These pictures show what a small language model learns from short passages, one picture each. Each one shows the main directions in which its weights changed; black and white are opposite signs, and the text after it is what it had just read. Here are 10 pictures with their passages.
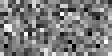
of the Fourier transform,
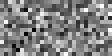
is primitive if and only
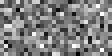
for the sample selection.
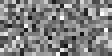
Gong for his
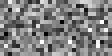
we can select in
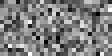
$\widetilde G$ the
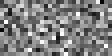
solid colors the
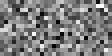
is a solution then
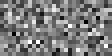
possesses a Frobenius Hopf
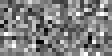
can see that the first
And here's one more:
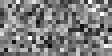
such elements. In
